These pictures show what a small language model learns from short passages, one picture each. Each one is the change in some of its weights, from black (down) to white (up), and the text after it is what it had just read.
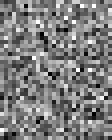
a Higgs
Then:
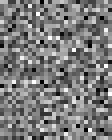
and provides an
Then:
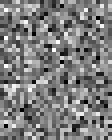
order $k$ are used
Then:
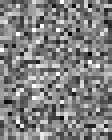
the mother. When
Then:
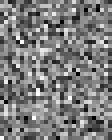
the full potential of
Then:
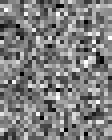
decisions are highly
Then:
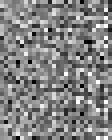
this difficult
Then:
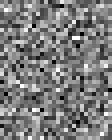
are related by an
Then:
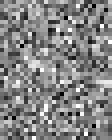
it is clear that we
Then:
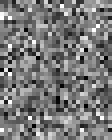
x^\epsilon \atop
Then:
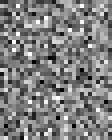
domain, like a
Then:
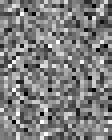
for the computation of
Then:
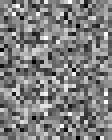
section, we state the structure
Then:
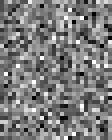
not an exception and
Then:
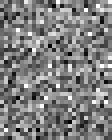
words may be
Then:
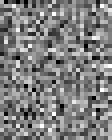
uniform estimate
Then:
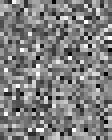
$$ It was proved
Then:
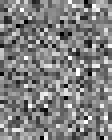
and to obtain their super
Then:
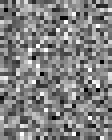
their lives when the
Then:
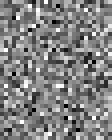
is continuous. Given
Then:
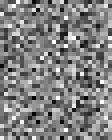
best approximation to
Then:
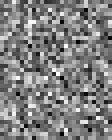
performance of BHH
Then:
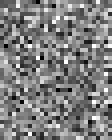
to the long range
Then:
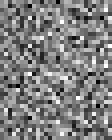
arrival process of
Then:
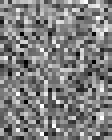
of the use of novel
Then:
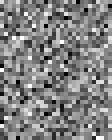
galaxies falling
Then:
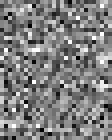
fixing $\epsilon$
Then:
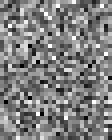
to the idler
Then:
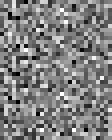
amount of processing
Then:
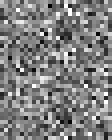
the source and
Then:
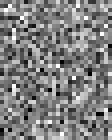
and Shtelen
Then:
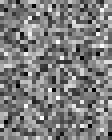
binary systems are not
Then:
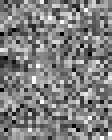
infinite volume limit
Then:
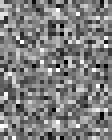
the relatively high field
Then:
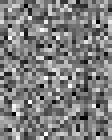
polarization. An
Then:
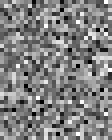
map $\Psi$ that
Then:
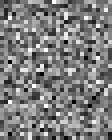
their dependence on the top
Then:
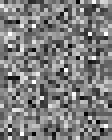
, \end{aligned}
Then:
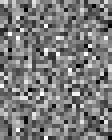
equation by two of its
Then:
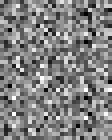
whether the proposed
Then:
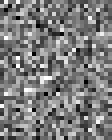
are below the observed
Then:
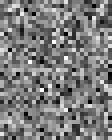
for each $i$ and
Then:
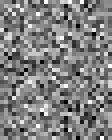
function, we need a
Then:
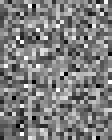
which the dynamics can be
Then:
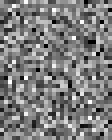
way we construct a
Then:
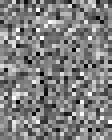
Let $S$ be the
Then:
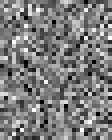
of $S$ is
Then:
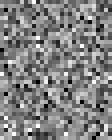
For example, a strong
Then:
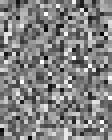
iterations respectively. In
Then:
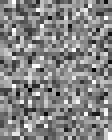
for scientific
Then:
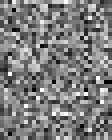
fixed points} if the only
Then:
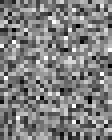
and a normal distribution,
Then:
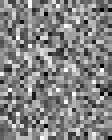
2HDM the
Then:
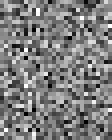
can be implemented
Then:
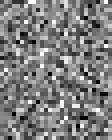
the coarse step
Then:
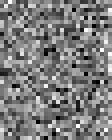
we tested correlations
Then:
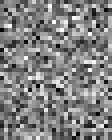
a single RF linac
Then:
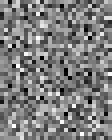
and the graph is
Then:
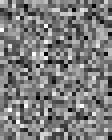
of the decaying
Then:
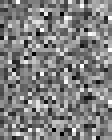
proton spectrum at
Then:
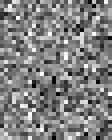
where $M_W$
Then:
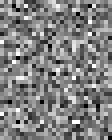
enhanced by
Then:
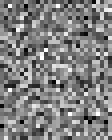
even harder when one
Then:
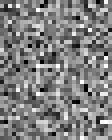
Such processes
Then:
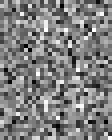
the case that a representation
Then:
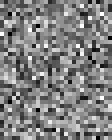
evolve trough three
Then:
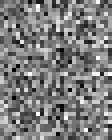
the new potential corresponding to the
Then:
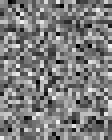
in the number of current
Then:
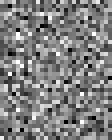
define the isomorphism of
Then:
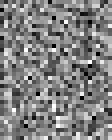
simulations (see Section
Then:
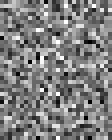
all the points and lines
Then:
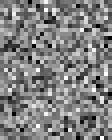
First we note,
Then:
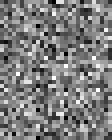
be interpreted as
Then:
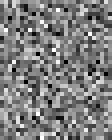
time of observation and the
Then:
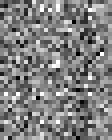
we address the
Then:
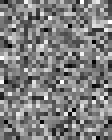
smoothing of a
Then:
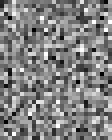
be that deterministic evolution
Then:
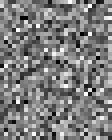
degree is nearly
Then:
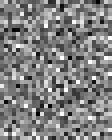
that in local unitary
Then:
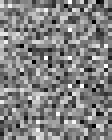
Similarly, this
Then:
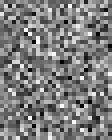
\Z)$ to the number
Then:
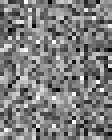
can be expressed in
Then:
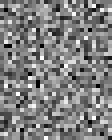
shapes on Figure 8
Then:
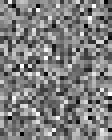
to $a\bar a
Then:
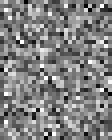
the first order differential is
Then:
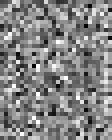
multiple edges are
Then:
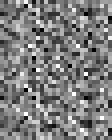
\ \ \text{for
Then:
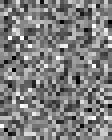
$k$. Due to
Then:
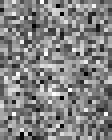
that for distances
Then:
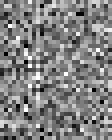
Here $\mu$ is
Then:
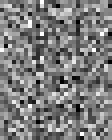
current. Figure 9
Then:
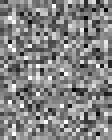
Cash, W.\
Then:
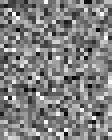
class in Lie algebra
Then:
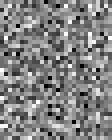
temperature variations.
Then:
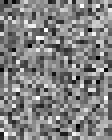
a morphism,
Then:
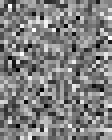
grows much
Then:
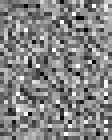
the human face
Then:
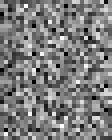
have already
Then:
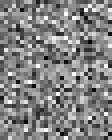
resolution presented here
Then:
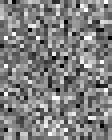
complex $[\S\otimes
